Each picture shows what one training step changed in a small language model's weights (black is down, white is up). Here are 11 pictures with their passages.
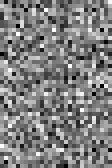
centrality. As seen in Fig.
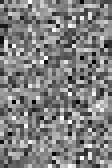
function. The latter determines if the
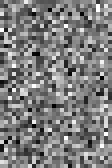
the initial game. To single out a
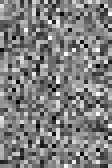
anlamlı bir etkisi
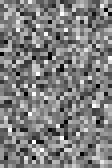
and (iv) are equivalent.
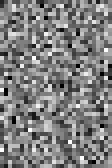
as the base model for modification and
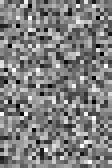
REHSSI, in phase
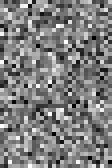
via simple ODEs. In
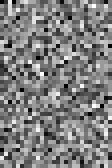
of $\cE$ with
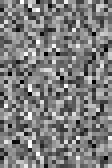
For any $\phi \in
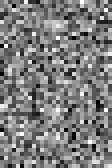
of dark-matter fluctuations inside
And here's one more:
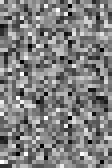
the difference between the full and
